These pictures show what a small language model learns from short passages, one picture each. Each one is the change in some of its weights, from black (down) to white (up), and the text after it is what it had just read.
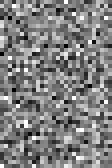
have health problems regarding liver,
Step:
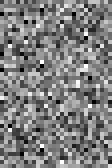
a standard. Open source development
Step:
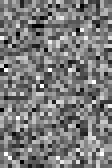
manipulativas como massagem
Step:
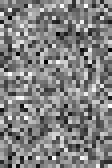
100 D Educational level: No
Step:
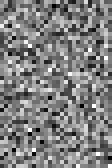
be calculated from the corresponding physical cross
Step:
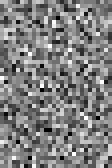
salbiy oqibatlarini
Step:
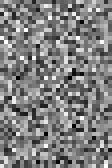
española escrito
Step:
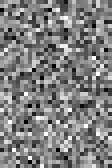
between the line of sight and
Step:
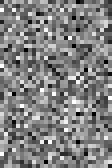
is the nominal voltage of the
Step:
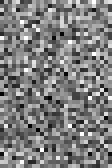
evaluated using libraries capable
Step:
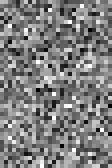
category of HDI and two
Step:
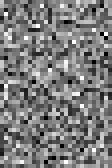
Abruning “Zubdat
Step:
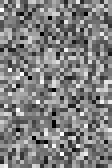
depths than what is seen in the
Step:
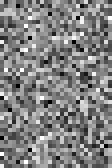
prominent role played by
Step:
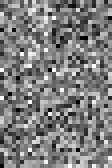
multifactorial con influencia
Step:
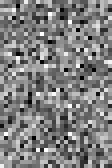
e aprendizagem. Os
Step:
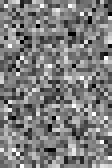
The vacuum case suffices for
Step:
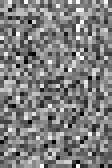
mumkin. Natijada,
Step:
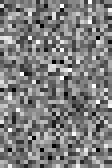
the $\epsilon$-greedy
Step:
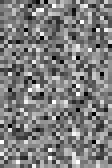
a third. The conditional
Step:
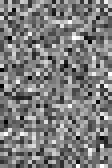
for the first few values of
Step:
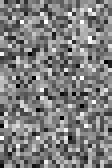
e InTeligência
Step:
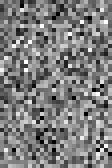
collimated into jets.
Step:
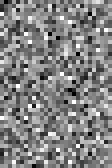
air quality deterioration at a
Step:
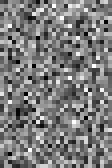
proporsional. Saya
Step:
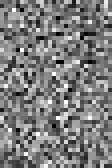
form E the enzyme
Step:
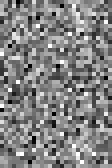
1-2 block, in the
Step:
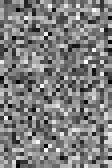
measurements, we generalize the
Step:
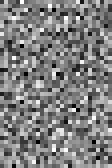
difference was found between the sexes
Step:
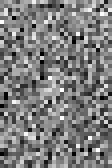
58% of patients were
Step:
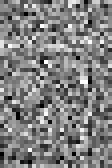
dos professores atua em
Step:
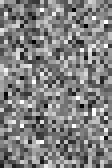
ta'minlash masalasi
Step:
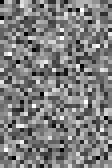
in clean acoustic
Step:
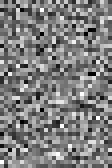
individual channels. To make apparent
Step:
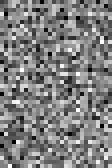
qozona olmadi.
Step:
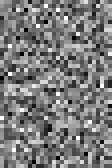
model as lightweight as possible,
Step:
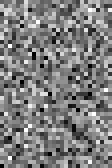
the low-temperature charge mobility
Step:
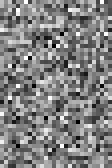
dependent on local equilibrium, which,
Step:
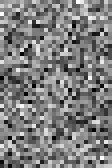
productivity and enhance equity in access
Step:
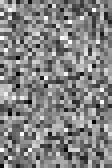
SAXS. This is
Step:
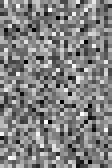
bog'liq asoratlarning
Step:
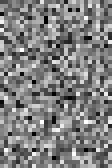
at cryogenic temperature represent
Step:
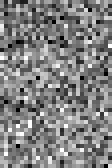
zahiralarini tejash
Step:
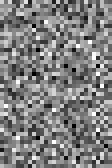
of the activated network is
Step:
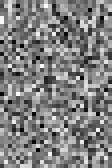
and drones, with the
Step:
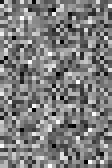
the tourism sector to a
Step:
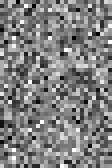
a better ergonomic design
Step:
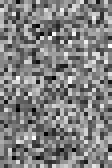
Nonverbal Display of
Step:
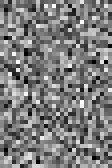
trap center the interactions play a
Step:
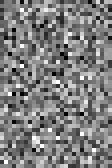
where algae grows.
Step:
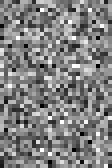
países, o que se
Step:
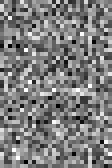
the traffic system, we measure the
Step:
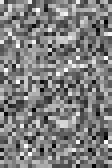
cross-validation than those
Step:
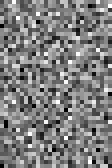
calculated from $\rho_{xx}$
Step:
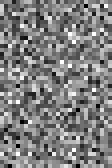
sensibility ... His
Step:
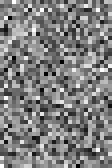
15.8 GHz for both
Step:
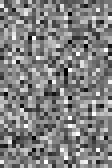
matematik va dasturiy
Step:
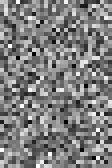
the practical goals of human
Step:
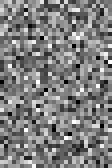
Quality of raw material
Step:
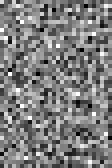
a uniform refractive index,
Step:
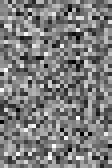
static final boolean
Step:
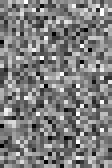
da pesquisa. Um
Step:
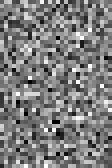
relatively short time interval, showing an
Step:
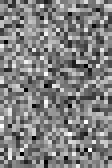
em detrimento da qualidade
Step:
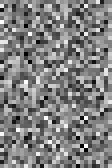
tashqari xuddi
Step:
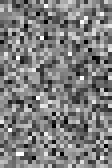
the incoming proton
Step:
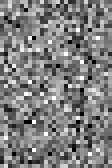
цифровых технологий и их
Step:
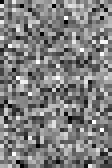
Groups 3, 4, and
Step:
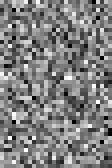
the case of the paper’s
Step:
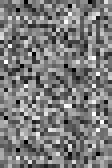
the past, the presence of
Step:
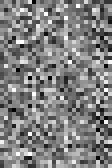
in meeting the country's growing
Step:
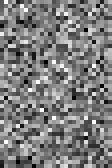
results but also provides clinical data for
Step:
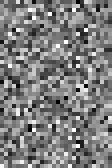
подлинно научного
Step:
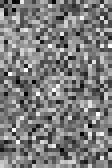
Financial Inclusion to
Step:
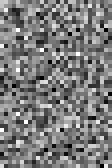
holimdan xabar
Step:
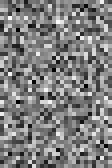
the wines, based on the
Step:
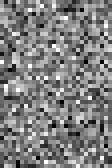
Arabia, focusing
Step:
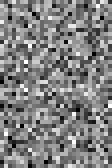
frameworks^[65] will
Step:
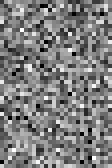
constraint Eq. 1.2
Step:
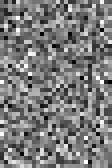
property [6]. There are limited
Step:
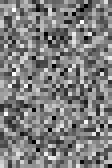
of total aflatoxin in
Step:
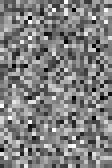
also identify 18 sources that have no
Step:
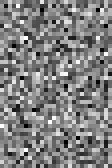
Editora Ática -
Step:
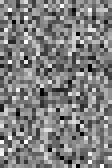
- o BWR technical
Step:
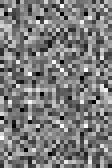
light curve in a one-dimensional
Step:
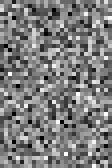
Кулона [5]
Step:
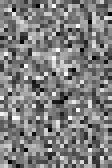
fermion filling factor. But
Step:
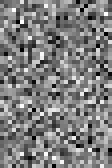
were detected in the acute phase
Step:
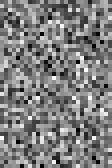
учасників. У
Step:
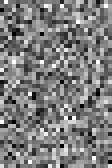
\delta^\prime \cos
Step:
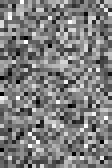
following questions were addressed after the
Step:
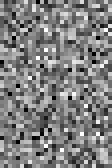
transmitarray antennas
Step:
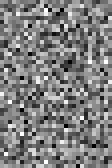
La Blanquilla
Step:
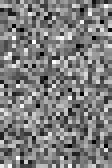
subyektlari quyidagi
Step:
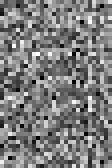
privacy adversary who
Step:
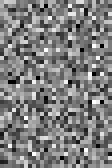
circular flows. Even
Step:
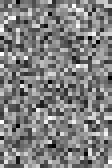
pièces bien dotées
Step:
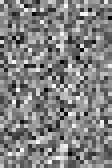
çalışma kâğıtları
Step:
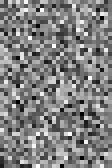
COUTURE 1.
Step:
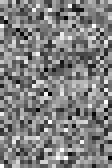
elektronlashtirilishi orqali inson
